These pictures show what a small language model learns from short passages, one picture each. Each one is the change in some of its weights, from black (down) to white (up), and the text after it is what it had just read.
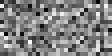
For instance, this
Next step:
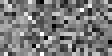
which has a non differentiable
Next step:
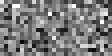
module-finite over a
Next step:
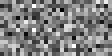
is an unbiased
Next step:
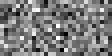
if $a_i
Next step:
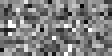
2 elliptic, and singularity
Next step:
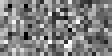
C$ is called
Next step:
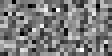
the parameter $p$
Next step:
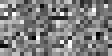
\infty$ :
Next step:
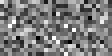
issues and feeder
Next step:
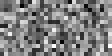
the missing rigid
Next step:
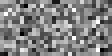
the first case, we
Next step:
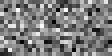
section we make a first
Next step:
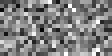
this article, we study
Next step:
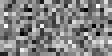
the following lemma is similar
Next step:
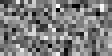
estimates for both adaptation
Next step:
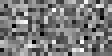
called entropy solution of
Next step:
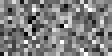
easily remedied by
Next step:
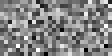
be very convenient in order
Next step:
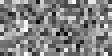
have size of at least
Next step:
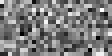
the metrical
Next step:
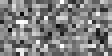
symmetric function of the third
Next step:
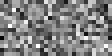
function in elementary calculus.
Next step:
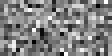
a numerical solution.
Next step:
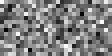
Landau solutions in
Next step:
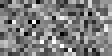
use computer only for
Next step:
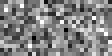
who writes or
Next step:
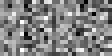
$\otimes$ is the
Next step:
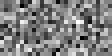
the expression coming from
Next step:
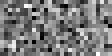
a rectangle $P$
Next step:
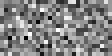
theorem for the generalized
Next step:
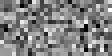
the corresponding analytic characterization in
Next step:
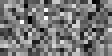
opens also a
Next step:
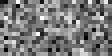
is a left ideal of
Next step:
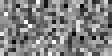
task is solved by using
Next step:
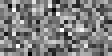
we are going to introduce
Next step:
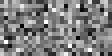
D^\perp$ is
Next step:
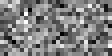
peak value of the
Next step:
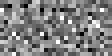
over $k$, we
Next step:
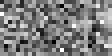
we provide a detailed
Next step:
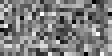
image containing a build
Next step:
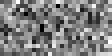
Lipschitz estimates to prove local
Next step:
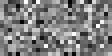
symbol "x"
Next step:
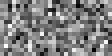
there are several of
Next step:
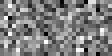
$q$-special functions
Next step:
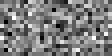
that $e$ is
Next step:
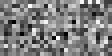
all $M,m
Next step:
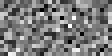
y,$$ which together with
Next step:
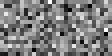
convergence rate is still
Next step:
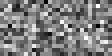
convex optimization,'' {\em
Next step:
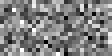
and for any fixed
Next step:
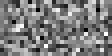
of height $H$
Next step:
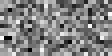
while (5) and
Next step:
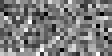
In two variations,
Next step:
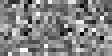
of the corresponding family
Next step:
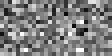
and on the geometric side
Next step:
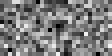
that both of them construct
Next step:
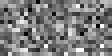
of the support of
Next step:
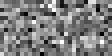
$T$-periodic functions
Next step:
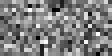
paper. Note that their
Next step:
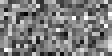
yield a better approximation
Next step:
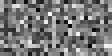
quasi-strongly regular
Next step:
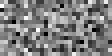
solution by applying a
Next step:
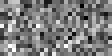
pt 3 upper}
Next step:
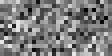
structure of conformal algebras with
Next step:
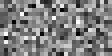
the mock theta
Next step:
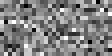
sections \[{\bf
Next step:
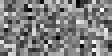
in our paper is the
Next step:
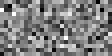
graph $G$ is
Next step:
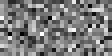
are cases where the subsets
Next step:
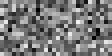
the regularized continuous
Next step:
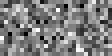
and $f$ the
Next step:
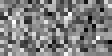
EDMD with
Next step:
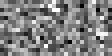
of $T$ and
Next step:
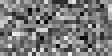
algebras relating it with
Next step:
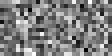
is in front of
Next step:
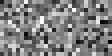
is a resolution, we
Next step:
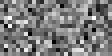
constant subsolution of
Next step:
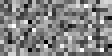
and inexact linear system
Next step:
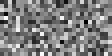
has only one edge connecting
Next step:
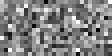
flow for $d$
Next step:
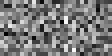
generally, this construction can
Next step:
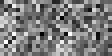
\leq k \leq
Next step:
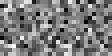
in Medical
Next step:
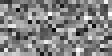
exhibited in the
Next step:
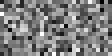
we may assume that
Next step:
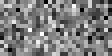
Thus (viii)
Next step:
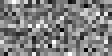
while in the second,
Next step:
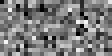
the $\Z _t
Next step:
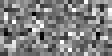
$k \geq
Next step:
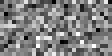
is faithful, and so
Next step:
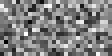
$\calE'$ to
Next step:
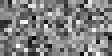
and that $\Delta
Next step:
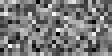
of limiting ourselves to
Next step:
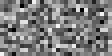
the global minimum located
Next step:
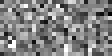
Bianchi identity
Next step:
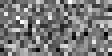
of lower order:
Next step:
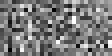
including the convex hull
